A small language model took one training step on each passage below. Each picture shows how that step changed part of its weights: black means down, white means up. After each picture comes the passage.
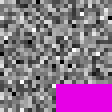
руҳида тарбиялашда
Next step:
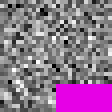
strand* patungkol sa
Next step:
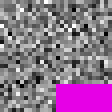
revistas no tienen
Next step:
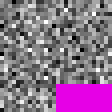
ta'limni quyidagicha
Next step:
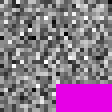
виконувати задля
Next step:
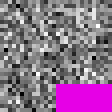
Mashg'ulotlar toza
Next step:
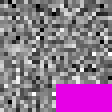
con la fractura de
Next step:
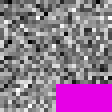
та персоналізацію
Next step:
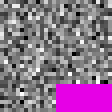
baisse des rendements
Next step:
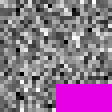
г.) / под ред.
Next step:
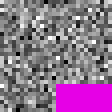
hayotda tadbir
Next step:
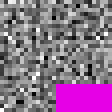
модулів, що
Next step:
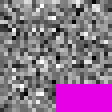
bergan bo'lib, kichik
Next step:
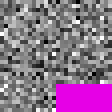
de la proteína de
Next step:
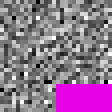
с максимальной за
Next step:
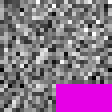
[15]. A baloldal
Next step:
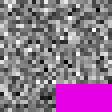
Pactos de Madrid entre
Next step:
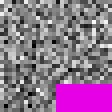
informações referentes ao HDL
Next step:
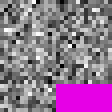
kegiatan praktikum
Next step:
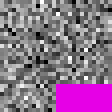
similar se presenta con la
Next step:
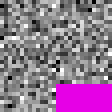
само у добром
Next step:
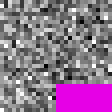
untuk mengemas
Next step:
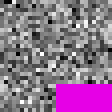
Keterangan: - a)
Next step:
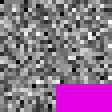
или образцы
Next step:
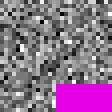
V. *The dictionary
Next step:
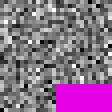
Special Issue on
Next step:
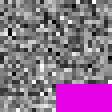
bilan birga, Germaniyaga
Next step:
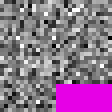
pernyataan salah
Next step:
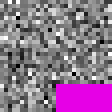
determining the average
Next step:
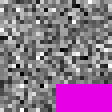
Частотный анализ
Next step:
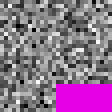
nasional menghadapi
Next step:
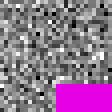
todos os processos de
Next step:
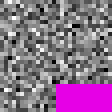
grant funded by
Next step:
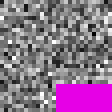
anderen Züchtern, die
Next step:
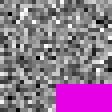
знаменует собой
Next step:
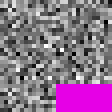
туради. Ушбу
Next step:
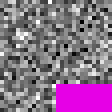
dikenal secara luas
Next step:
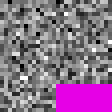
nunca aconteceu.
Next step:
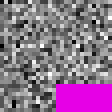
den onlangs gehouden
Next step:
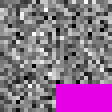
werking!) dan mag u
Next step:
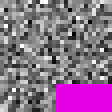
nafisaga qo'ygan
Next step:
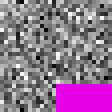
through the co-presence
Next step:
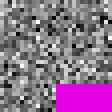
of higher learning
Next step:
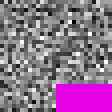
20 % vaqt ketadi,
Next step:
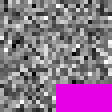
comunicação a compreenderem
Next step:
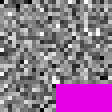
эти показатели —
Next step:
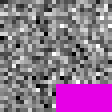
фон касаллиги
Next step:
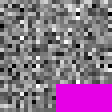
erros; iii. os
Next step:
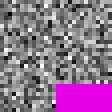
тернистий шлях
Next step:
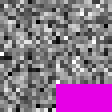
duas estratégias de
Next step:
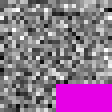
не деградації.
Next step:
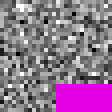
- Kementrian Negara
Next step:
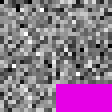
на ГХ. Рисунок
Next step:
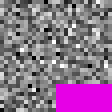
hamda institutsional va
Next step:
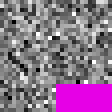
Doc. of philol.
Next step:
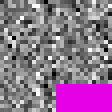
falsafa doktori
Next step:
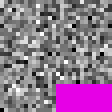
EU. The strategy
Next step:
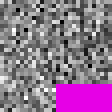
ortamlar dediğimiz
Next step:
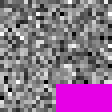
reciclar y a pesar que
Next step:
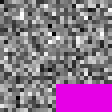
Management, Uremia
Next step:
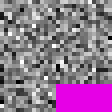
en environnement
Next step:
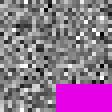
não podem ser consideradas como resultantes
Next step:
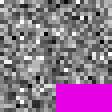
questão na busca de
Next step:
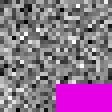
asrda Fransiyada
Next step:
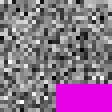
hozirgi paytda
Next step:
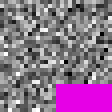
milliy qiyofasi,
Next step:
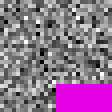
rangos de la UR II
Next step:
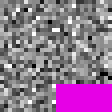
in einer geplanten
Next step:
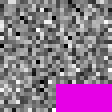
fundos de ações etc.
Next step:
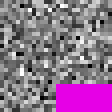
created by winding
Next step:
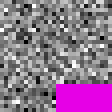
semàfors que hem de
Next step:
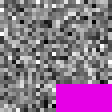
de la ontología general
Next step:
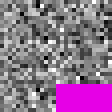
عليهم، ولا
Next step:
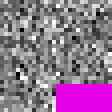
BIERSAY, T.
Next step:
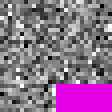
практиці у форматі
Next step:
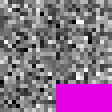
اللفظي. 3.
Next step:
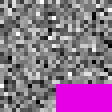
bosh bo'laklarni aniqlash
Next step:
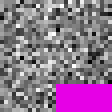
los usos del suelo
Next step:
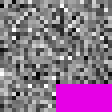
мере изменений
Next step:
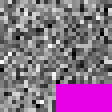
dat pand toch tegen
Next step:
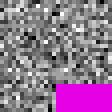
натурал даромадлари
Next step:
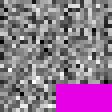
albatta. Elatlarning
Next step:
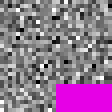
exata são muito delicadas para
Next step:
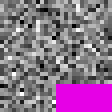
Traditionnellement, des
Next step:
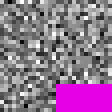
processus précédemment
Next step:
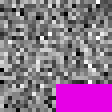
Andijon shahri,
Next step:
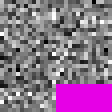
de l'approche par
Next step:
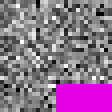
pul bilan to‘langan. U
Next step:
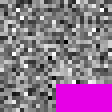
Умар оглы
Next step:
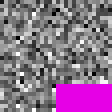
presentando su mayor
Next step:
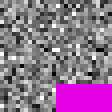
ходили увидеть
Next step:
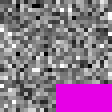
on Human Factors in
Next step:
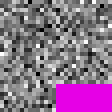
глагола: *to
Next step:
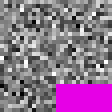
be stated, discipline
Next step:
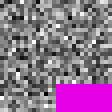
beberapa kasus,
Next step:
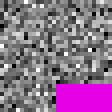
er machen möchte. In
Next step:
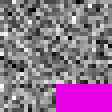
Europa y un recurso
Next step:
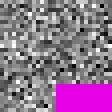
оқдан фарқлай
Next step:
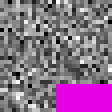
une le jour même. La
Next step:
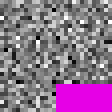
hogy mennyire
